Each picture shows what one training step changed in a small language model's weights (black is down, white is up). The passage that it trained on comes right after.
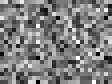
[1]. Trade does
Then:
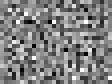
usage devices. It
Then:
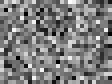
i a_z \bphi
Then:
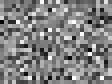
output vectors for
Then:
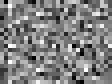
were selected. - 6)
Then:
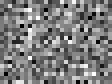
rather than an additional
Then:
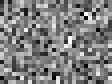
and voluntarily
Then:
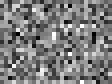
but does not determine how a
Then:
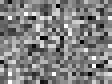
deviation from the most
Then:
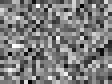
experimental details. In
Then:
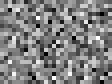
of meaningful human
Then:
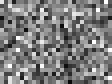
PAred - PAS
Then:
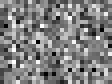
increasing impurity level
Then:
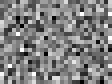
corresponding Lagrangians and
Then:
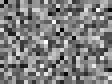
of the region south of
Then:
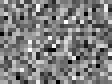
is given in de Blok
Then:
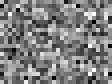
of software systems and
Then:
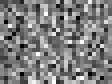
calculados dentro de
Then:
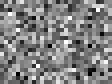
1.5 times larger
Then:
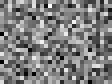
with the best fit value of
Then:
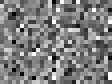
\put {\A} at
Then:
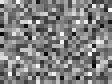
be determined using Equation
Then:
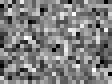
drop by two orders
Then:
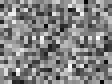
demonstration of their
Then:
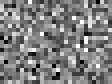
sluggish economic
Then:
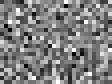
mathematical Fourier
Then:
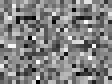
materials produced for the present
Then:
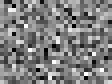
around $E_p$
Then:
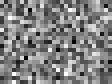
services are mapped to
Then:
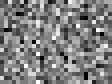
our scheme may be
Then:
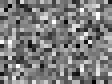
is given through a 6A,
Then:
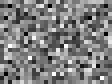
reported an ongoing
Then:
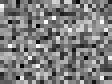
the robustness of feature
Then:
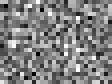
device that supplements
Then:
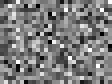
largely uncorrected
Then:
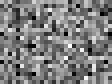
missed with the
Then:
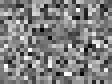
whenever it lies within the
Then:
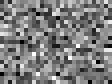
the standard force-field
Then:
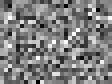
used by the 1960s but
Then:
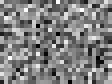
a model of personality based
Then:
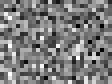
steel construction is
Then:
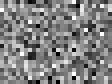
strong generalization ability,
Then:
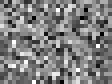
for some device for
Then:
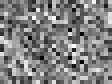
disaster management support,
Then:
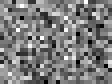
emergence response.
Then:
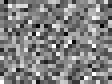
To provide knowledge and to
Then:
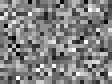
of $Q^2 \approx
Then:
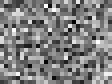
the spheres are allowed
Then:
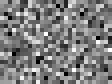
most common finding.
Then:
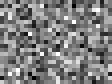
to rapid technology and
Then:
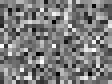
is carried out according
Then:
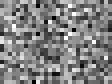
a foreign state, as
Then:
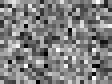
play a promising
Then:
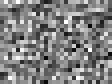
momentum transfer
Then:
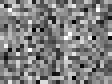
Management Studies,
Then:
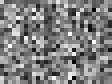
studies – internal and
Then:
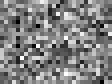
management of this issue
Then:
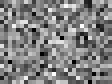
form a fairly
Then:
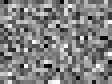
methodology proposed by I.
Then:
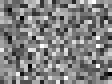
Rajasthan provides
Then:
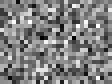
of isoflurane and
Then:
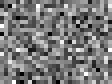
with electrons (Reaction
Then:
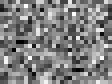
The particle does not have
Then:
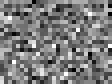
and red sindhi
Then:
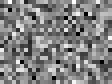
and $w'$ are
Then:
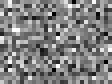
a theoretical backing of
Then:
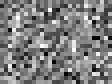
Así pues,
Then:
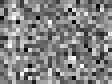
specification, the transformations
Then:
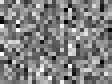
order to take into account
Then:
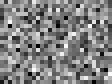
as for any radiation produced
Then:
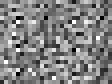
trioxide dose.
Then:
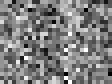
influence his personal
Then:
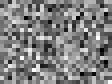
Comments made by the
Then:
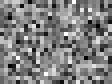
process is $\mu \rightarrow
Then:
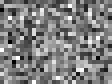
frequencies, we calculated
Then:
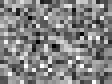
stellar masses in
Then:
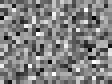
is extended overall the
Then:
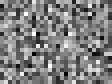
policing is silent
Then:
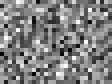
data rate of radio signals
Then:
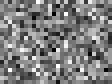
use of commercial
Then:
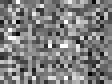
complexity. Recently,
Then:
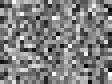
a major public health
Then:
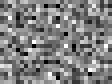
to 0.2s in
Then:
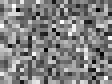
beer, wine and
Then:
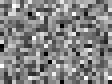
high frequency the kinetic energy
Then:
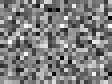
market that is often
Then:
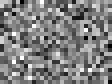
compounds having
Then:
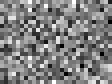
an algebraic number
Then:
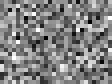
a lender is willing
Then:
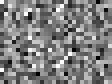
saved in the root
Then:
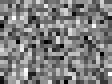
anisotropic known
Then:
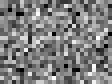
A.H M.N
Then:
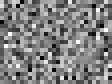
Detective control: Based
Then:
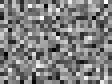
the statistics of a
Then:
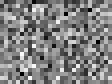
frequencies but the same
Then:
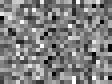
conditions is complicated because such
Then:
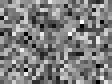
not exceed 100
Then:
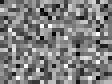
that these, among other
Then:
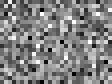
obtained, providing for the
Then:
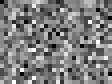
from the Portuguese
